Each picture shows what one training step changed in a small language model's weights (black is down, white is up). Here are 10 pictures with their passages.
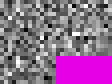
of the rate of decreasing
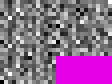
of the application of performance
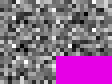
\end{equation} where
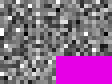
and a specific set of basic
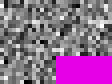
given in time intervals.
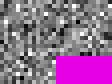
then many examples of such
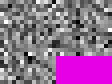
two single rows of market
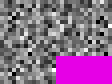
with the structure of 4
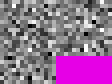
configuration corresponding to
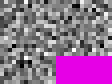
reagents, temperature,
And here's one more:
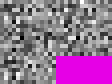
cause problems in accuracy,
